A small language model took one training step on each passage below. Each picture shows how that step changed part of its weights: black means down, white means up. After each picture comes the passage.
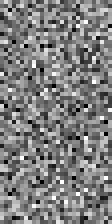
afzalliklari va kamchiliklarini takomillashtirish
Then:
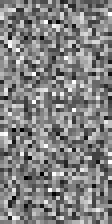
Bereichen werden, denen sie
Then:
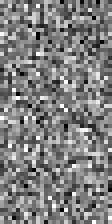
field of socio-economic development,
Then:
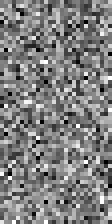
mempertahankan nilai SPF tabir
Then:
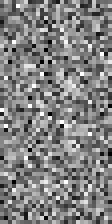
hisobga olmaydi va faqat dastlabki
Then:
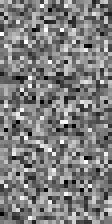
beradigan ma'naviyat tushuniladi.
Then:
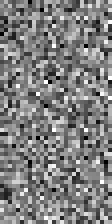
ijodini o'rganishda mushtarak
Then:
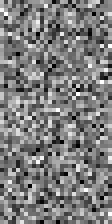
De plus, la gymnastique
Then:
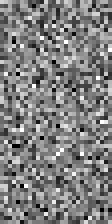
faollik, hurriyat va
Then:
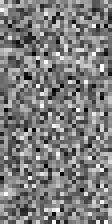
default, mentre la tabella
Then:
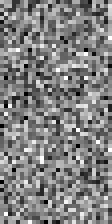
una selección manual antes de su entrega
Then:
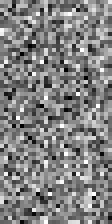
concretamente as ações dos sujeitos escolares
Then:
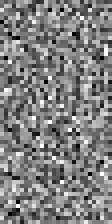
تحلیل روند انتشار
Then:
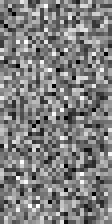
по материалам 75-й
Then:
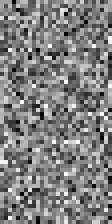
kapacity kompostárny či
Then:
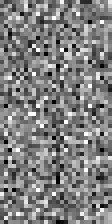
қўйиш, транспорт воситаларини
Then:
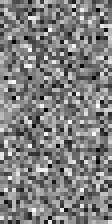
júzi gúl**”
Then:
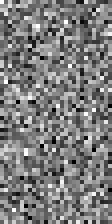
de Souza Silveira Carvalho
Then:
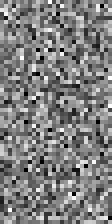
Pour im-sir₂,
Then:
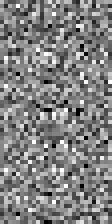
\\ \forall n \in N
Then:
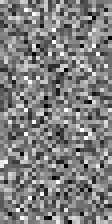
організовані центри надання
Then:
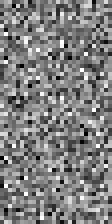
17-99 portant codes des
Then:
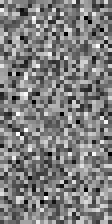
açar. Ekonomik açıdan
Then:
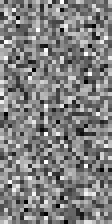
P., Djanpaizova V.
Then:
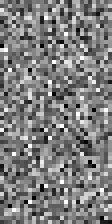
dos anos 1970 à luz dos
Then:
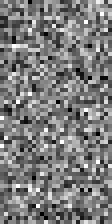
ijodiy salohiyatini rivojlantiruvchi
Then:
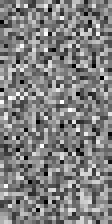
experiências realizadas a partir da formação continuada
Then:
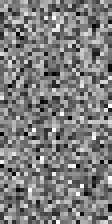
В статье рассматривается принципиальное
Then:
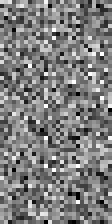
fond bozorining ushbu jarayondagi muhim rolini
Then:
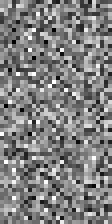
con FRBR/LRM e
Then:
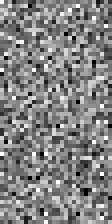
del valutatore intermedio, al
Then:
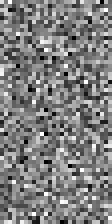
al. (2014) also concluded that
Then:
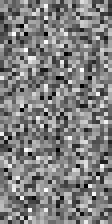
Азии с внедрением
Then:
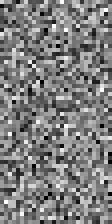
va yozish amallari bo'yicha har bir
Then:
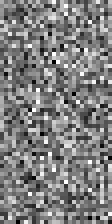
uni natijaga yo'naltirilgan hamda
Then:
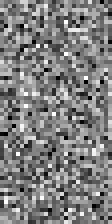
туризма в условиях санкций.
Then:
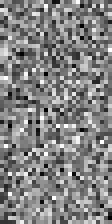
Entre as possíveis justificativas para o
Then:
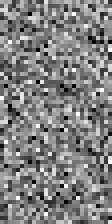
l'usage des voies de
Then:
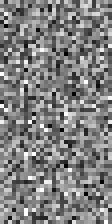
Başkanlığı, Türk Harp
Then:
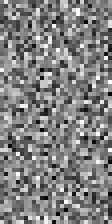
texnologiya yutuqlarini o'z
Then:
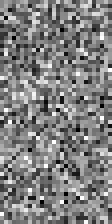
wird an eine Untersuchung von
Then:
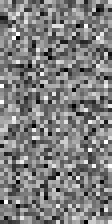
okeanda "Meduza" kemasi
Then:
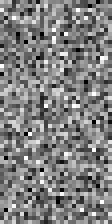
la preposizione εἰς
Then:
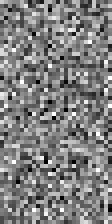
experiences are fundamental in building the integral
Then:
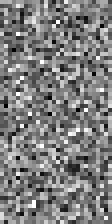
baytlarda shakldoshlik
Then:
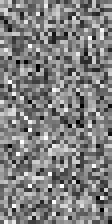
a ética, atitude, habilidades,
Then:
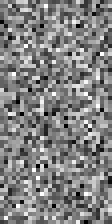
говорится, что "все
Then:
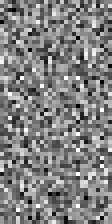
identificar los síntomas, sumado a
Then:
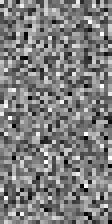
su boca. de los pigmentos de
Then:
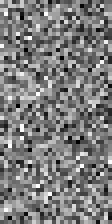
de *discomfort*, sino que está
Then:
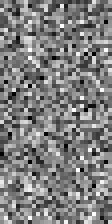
Таким образом, выявлены
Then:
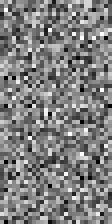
in o tem, kaj smo se
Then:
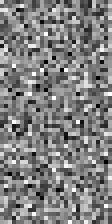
do filósofo grego,
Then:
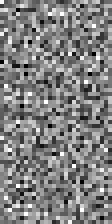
do Estado de São Paulo: Capão
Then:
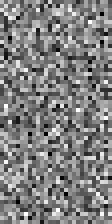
MATSUMOTO, M.;
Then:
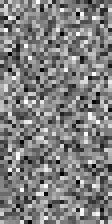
Siyasal Kapitalizm:
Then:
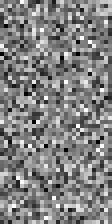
хирургии и стоматологии.
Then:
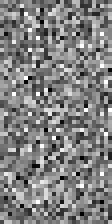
emojilar va grammatik jihatdan
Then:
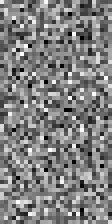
na construção civil é uma área que busca entender
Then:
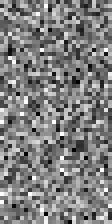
car les investisseurs préfèrent
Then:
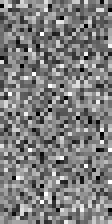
callejera marca el paisaje
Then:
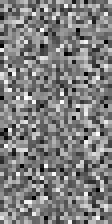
С.Б. “Тиббий
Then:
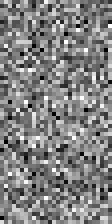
dasturidan foydalangan holda to'rt turdagi
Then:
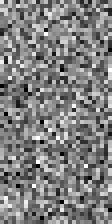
de Engenharia, Curso de
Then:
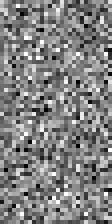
m + \beta}{\gamma
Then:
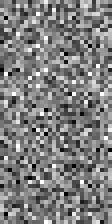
örneklem hacminin 477
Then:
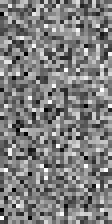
kelgan ruhiy o'zgarishlarning
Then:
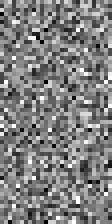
4 aikavälillä
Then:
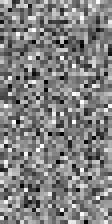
tende a favorecer a dispersão,
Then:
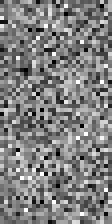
asosida nazariy bilim, ko'nikma,
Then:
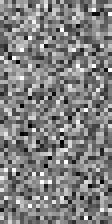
gördüklerini/okuduklarını ve
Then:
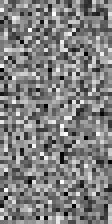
permitiendo que estos tomen conciencia con
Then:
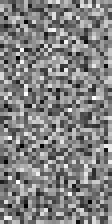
को निरन्तर
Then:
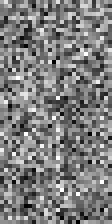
fikrlashga, axborotni tahlil qilishga,
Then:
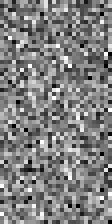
talab qiluvchi umuta'lim tizimining
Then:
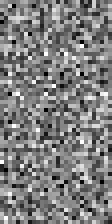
умовах теплішого, ніж
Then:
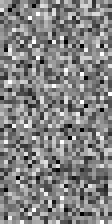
» (Bourguignon,
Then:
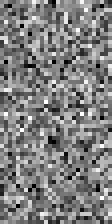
trimester ketiga?”.
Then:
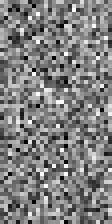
écrivaient : « *Les plus
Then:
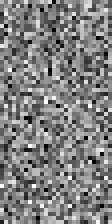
Z. H. OPTIK
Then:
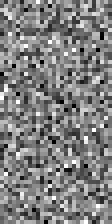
Tutkitun tiedon
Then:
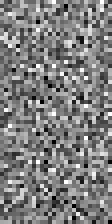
Aquesta interpretació és
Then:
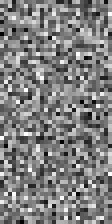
los saberes tradicionales, de modo
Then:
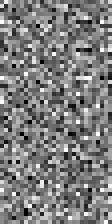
qo‘llash malakasiga ega
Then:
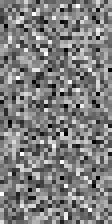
үшін жазық
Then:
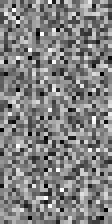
PCR sérica al tercer día
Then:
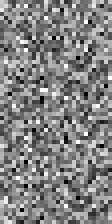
publique o seu também [clikando
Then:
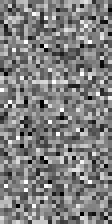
чотирьох спалахів із
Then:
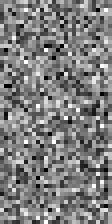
Т. Лядова³, М.
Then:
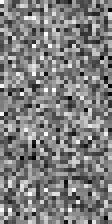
simulation of functionality,
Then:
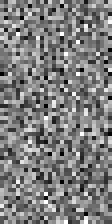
Cronograma atualizado; -
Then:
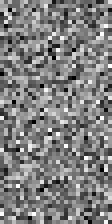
*Diabetes Metab J.*
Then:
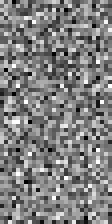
șederii sale în cel
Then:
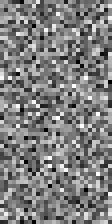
helyzetben zajlottak
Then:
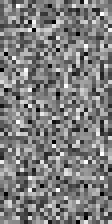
oddiy o'rgatuvchi dasturlar;
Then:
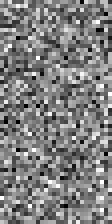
yashab turgan jamiyatning boshqa
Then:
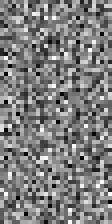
адсорбционная способность
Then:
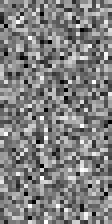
39 та пушти ранг
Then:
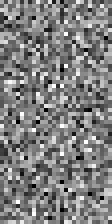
A pesquisa de Alves (2018)
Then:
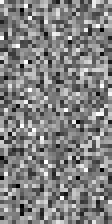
empresa investigada, lo que podría
